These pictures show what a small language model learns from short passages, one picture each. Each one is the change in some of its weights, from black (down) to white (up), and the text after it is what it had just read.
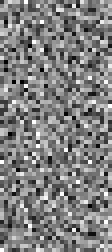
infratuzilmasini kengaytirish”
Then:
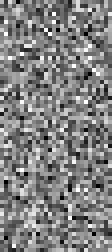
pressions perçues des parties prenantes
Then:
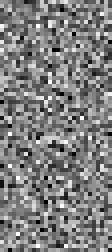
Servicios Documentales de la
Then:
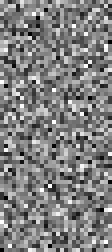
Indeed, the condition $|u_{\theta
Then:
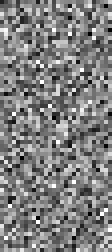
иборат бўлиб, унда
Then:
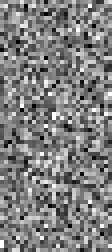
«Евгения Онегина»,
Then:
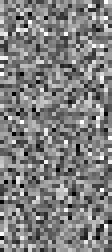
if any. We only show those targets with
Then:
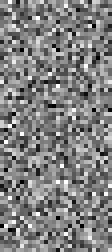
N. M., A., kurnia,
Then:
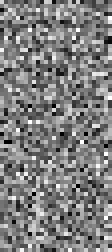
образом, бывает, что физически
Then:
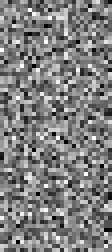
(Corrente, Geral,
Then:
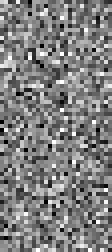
heights of the transmitters and receivers
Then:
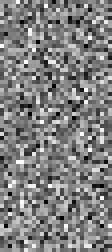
többségben lesznek,
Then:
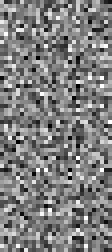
методик с оценкой
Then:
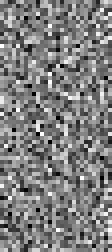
Role of Market Forces Across
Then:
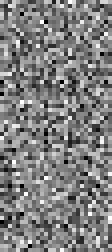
purpose it is actually more convenient
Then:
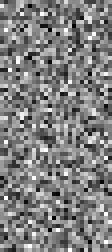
schrijven, dat het examen zowel
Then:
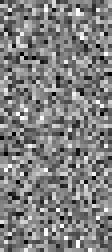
hybrid semiconductor wires,
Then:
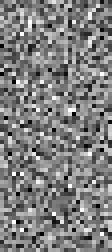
may assume that $p(\bar{x})
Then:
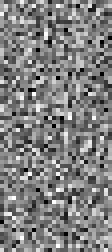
conductivity. To obtain a better understanding of
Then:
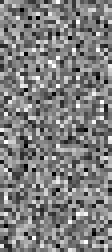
algorithms in inferring stellar mass and
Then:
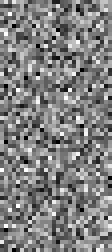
помощь Испанской
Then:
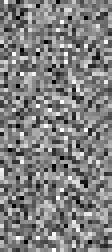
metodu kullanılmıştır
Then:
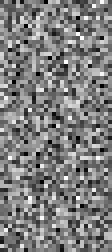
X-ray burst triplets observed in the
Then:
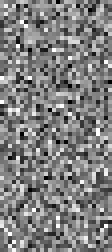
kompetensiya tushunchasining
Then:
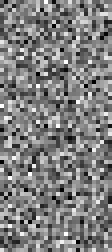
закрытого ключа полностью
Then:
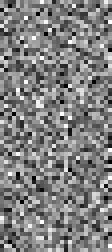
current studies. Table \ref{table3} reports
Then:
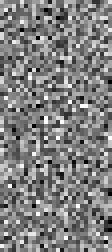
Poison's ratio ν, and CTE
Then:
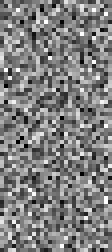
equivalent close-packed planes that
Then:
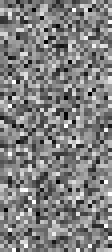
Шульдяков А. А.,
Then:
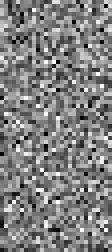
вагонів (комбіновані
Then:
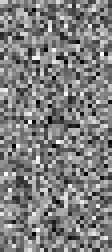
multe cazuri devine și
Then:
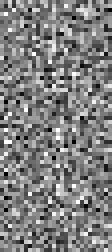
structure of such kagome superconductor in the presence
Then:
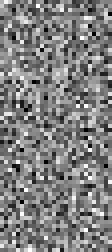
sifatida uchramaydi.
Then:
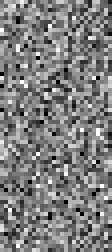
Brasil e a invisibilidade das
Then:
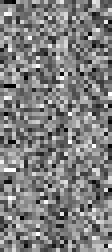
a Figura 12. Figura 12:
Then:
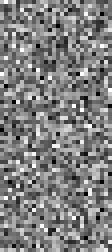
mengembangkan berbagai sikap
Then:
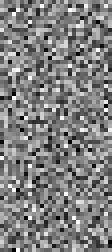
al. A tecnologia assistiva como
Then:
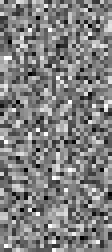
low energies one needs to take into account their
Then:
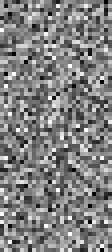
mouvement brownien soit
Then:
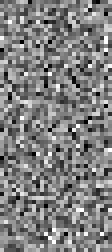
de l'État La collecte des
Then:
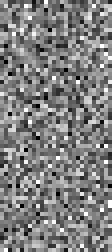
informe ha sido realizado para todas las
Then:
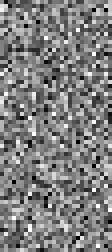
is dropped; indeed, it has even
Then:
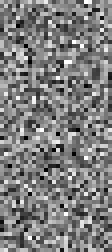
screening effect, the stronger the exciton
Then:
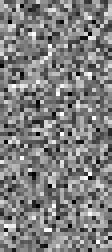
MRST98 partons (see Fig.
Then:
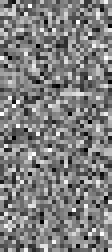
experimental data for fragments in the $0.4
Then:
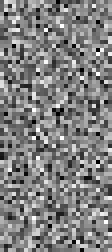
the corresponding height profile. C) TEM
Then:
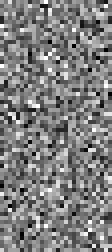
of halos can be described by multiplying the
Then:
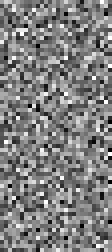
several interesting properties. For short times it
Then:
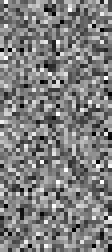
Zhou. \newblock Tianqin: a
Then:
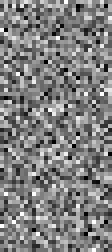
the rise of the STR. The
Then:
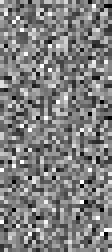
la MME no aplicaba a este
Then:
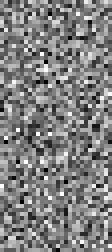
rule} enable the characterisation of a wide
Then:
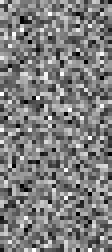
mesenchymal elements. The
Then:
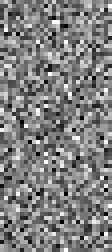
a . 1) El significado de "a" es
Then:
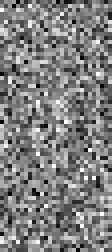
реляційних та інших імен.
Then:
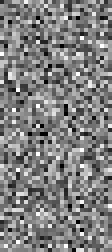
de minorías culturales particularmente
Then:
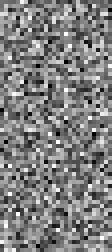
kerül”. Itt nem sokat
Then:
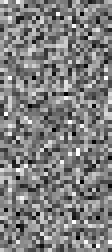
e AGUIRRE 2006 e COLE
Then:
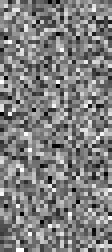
Simonova va boshqalar.
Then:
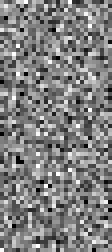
temperatura ambiente (20 ± 1)
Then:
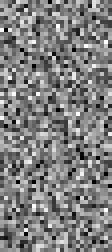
shakllanish jarayonida komplement
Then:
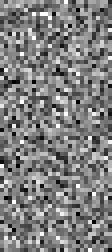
Kunci: Bagaimana Peran
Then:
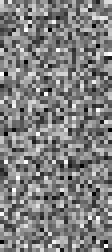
*pertama*, dilihat dari
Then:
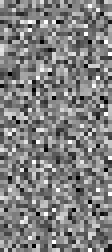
скарновых прожилков.
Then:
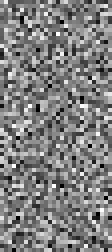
comum na Ciência da Computação
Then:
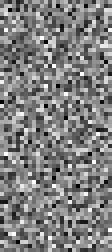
79 ans serait de 4,2
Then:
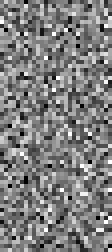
as pure-dephasing by adding
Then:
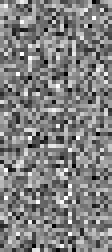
ta'limi" jurnali manba
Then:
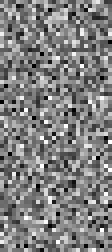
și-au păstrat sensul
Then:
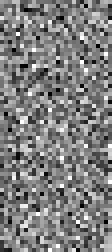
Las semillas cosechadas (%),
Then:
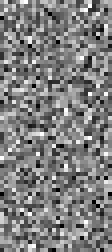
we proposed a simple mechanism for explaining the initial
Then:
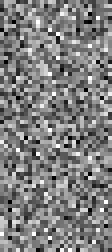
uzluksizligi sharoitida
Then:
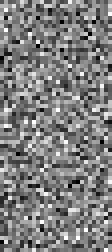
flux (see text). Green,
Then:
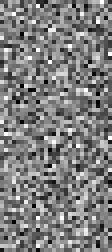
and \EM\ fields in the interaction
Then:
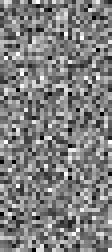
Note that we assume the information transferred from
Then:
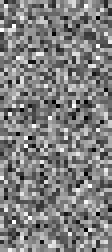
viabilizar o consumo, o que
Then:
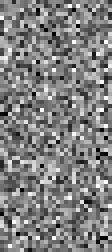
вперше було використано
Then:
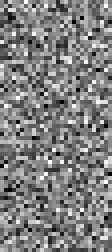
zero after performing the integral either for
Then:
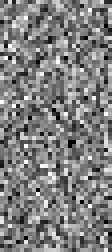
el apoyo financiero de
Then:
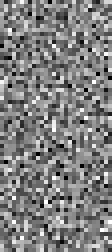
contribution from the weak annihilation effect. Next
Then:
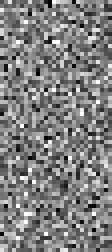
– rasimga qaralsa, tola
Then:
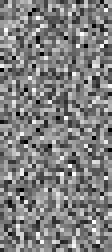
child malnutrition estimates. 978
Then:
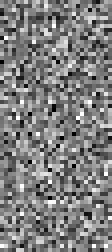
is within the estimated uncertainty equal to the
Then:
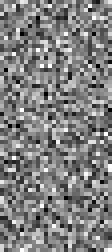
These operations all have real-world
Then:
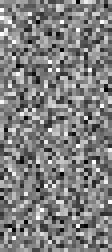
enormous increase in the inferred
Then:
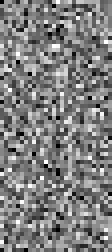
$\varepsilon_{A,\dket{\Psi}}$ is
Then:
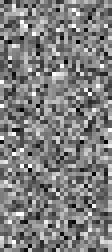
evolve from an initially completely
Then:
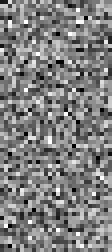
no-hair theorem. Such a
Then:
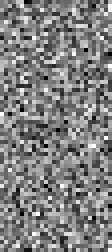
data dan pengujian regresi
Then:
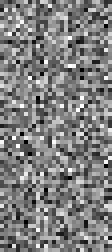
in (3.4). This observation leads us
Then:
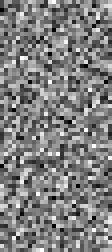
The noises in the ambient environment make
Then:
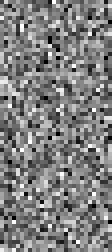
Local linearity could be relaxed by using
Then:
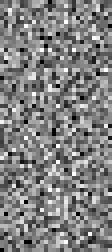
hat das Münzkabinett als
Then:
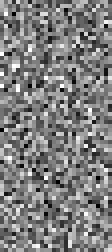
titles and descriptions that could be used to
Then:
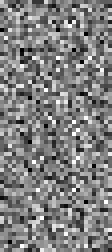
перевезень, особливо в
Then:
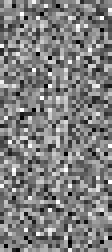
renewable has been analysed and frequency
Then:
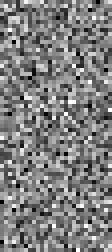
that the spatial extent of these states depends on the
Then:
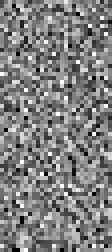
guna pengeluaran negara
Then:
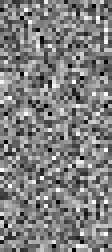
5CB molecules align in the
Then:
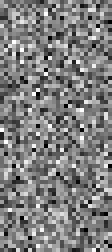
tarixiy asarlar, afsonalar,
